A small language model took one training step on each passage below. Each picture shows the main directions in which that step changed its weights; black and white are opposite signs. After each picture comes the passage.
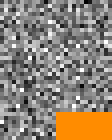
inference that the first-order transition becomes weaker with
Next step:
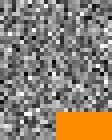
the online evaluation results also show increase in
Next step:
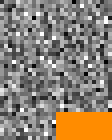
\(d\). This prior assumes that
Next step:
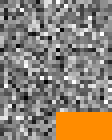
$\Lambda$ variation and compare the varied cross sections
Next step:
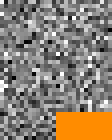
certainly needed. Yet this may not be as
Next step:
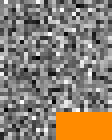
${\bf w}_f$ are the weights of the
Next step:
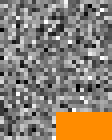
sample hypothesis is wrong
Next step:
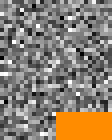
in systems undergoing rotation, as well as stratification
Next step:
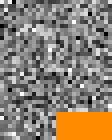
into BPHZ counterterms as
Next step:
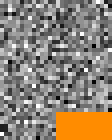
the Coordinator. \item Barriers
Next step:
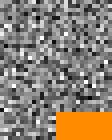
triangles \citep{casewell07}.
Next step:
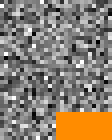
at various scales tend to produce a
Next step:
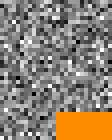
that the analysis is based on $t_{med}$ instead
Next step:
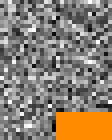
that not all molecular information is included in the network
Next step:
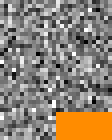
the 3D limb-darkened angular
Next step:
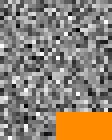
curves slightly steeper at low fields and slightly
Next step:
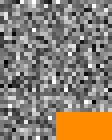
which will provide observational tests for formation models of the
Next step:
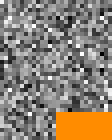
the first few dibaryon operators in the gauge
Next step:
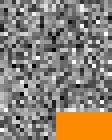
variations between X-ray, optical and radio strongly
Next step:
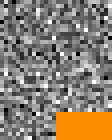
$R$, gap $g$, half-opening
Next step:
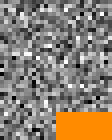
English WP, the supervised optimization
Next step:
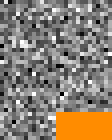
Also shown in Figure 1 are combinations formed
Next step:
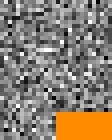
sharp increase occurs at $7$. As this
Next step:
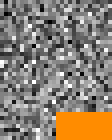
deeper understanding of this statement. One of
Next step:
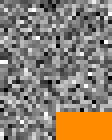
leading jets, \avept, to the theory predictions
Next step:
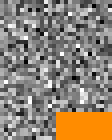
observed and calculated XRD patterns is shown at the
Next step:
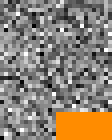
limit where $\Omega$ is small, the sum of all
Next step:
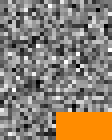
precipitation as those beyond the 95th
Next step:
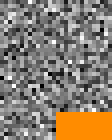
salary) SELECT
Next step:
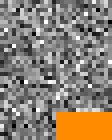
$z>0.2$ is required to evaluate
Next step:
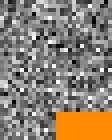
Fe spins are indicated. The spin wave
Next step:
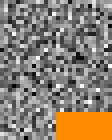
these $13$ projects we added a
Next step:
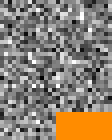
large scattering of the data. \begin{figure}
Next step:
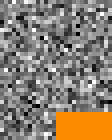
While these architectures generally handle workload
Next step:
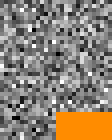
the proposed hybrid halide perovskite
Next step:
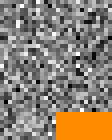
vertical mixing also become prevalent, further
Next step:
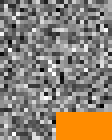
sufficient to decompose the $J_{\alpha\beta}$
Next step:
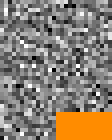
so, we compared the results of the simulations in
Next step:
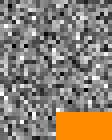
original network. As we can see, the difference between these
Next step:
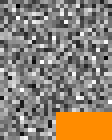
manifolds and can provide information about the local structure of
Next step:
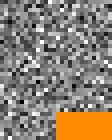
two components. It should be noted that the effect of
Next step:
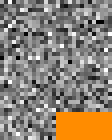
larger than $\pi/4$ with respect to the
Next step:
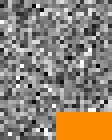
of the broad-band spectrum of 3C~273
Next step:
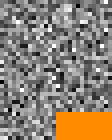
isolated chains or homogeneous
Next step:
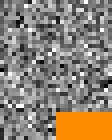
applied) | | x | x | x | x |
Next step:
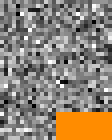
found which make low lying $3n$
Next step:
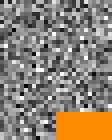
average values. These outliers are not present in
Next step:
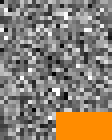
the second Hamiltonian: \begin{align}
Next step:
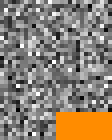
two. This generates a fourth perturbative isometry
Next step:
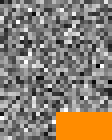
associated with tachyon field $\phi$.
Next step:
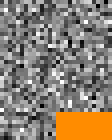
electrical characteristics (voltage vs. time)
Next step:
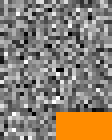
1.420 seconds for the methods proposed by
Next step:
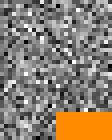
to 30 ml/min through a 1.26
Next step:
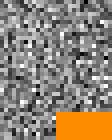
and the ratio of the magnification of the outermost
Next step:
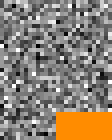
\Fref{levels}. Basically, it
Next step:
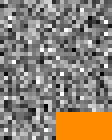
towards the consensus. Following the original
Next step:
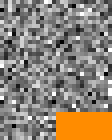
power law, $R_\text{g} \sim
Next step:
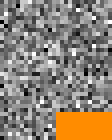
line-fitting procedure and subtracting the
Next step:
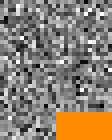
exposure near the two poles of the rotation axis
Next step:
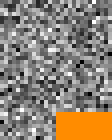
line $\, {\bf P} \subset
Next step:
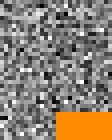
\label{inner} \b where
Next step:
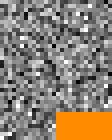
that the accretion disk is likely the dominant source
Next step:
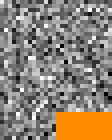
however these tensors are equivalent to the previous ones in
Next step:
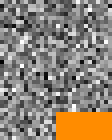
experimentally accessible spatial patterns of spontaneous
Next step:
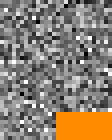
determine this scaling law more quantitatively, we plot the
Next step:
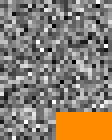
for our purposes because, as seen in the previous
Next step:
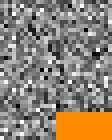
for implementing a two-qubit gate between
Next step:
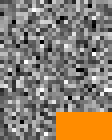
be as low as that found for Sy1s.
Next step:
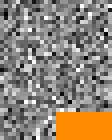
successful sequential learning self-attention based model.
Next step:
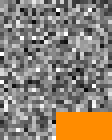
receive filter denoted by $\mathbf{g}
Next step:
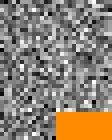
been published which provide a glimpse of the
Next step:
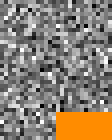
all cases, the square vias are etched in
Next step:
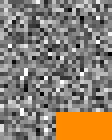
variable $U$ over $\hat{\mathcal{X}}$,
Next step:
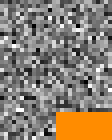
where $B_2$ is the string
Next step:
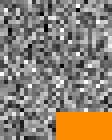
being the integration variable) in hyperspherical
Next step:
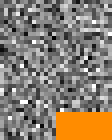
such emission in the near circumstellar environment of
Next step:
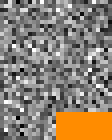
= 5; TemplateStatus
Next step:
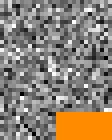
densities $n_{\sigma}$ of the different
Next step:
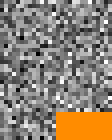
a special relativistic effect, i. e. by a change
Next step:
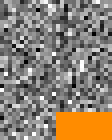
the flux density is $\sim 20\%$. \\
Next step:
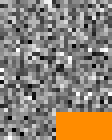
to be correlated to the refinement results which indicates
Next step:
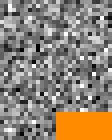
the determination of the frequency of stars harboring
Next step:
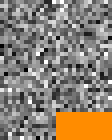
to a labeled validation set. Rank
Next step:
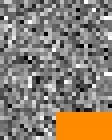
on-shell squark masses by their smaller
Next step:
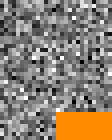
$\eta$ driven by a constant velocity gradient
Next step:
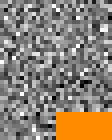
account non-adiabatic coupling to the upper potential
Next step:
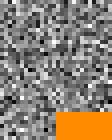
than the resulting effective coupling $\sim g_{\rm eff}
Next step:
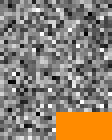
detection. We also include the effects of high density matter within
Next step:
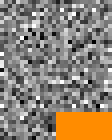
simplest extension of the SM with modified
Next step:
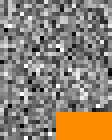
the flaring and quiescent non-thermal
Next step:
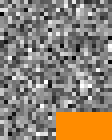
done} using tools like the Pruning
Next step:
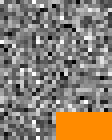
\end{equation} which is nothing but the
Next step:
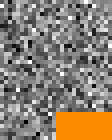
of current hardware can put that result into a different
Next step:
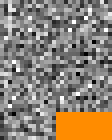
the (anti)neutrino data from E734
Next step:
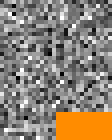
\nonumber \\ \delta \Psi &=& \Gamma_-
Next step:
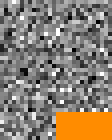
We have argued that a theory with the structure similar
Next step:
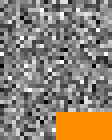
now remains to do a weak coupling analysis in powers
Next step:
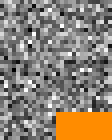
that of KRR. However, the molecular graph
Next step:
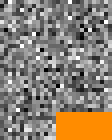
of $S/R$ are relatively small and stable
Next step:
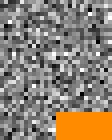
observation of the suppression law in an experiment relies
